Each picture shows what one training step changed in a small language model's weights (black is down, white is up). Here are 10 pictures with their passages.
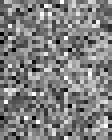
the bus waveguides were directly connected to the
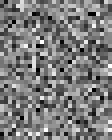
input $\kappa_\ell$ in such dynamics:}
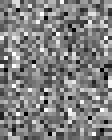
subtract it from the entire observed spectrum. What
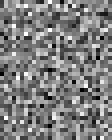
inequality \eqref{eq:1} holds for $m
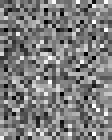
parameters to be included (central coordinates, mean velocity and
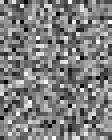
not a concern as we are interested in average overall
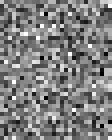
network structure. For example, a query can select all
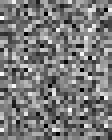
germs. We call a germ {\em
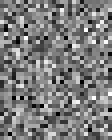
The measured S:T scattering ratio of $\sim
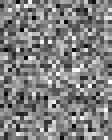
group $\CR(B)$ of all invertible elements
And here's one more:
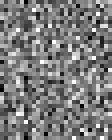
at large $t$ as a power-law corrected
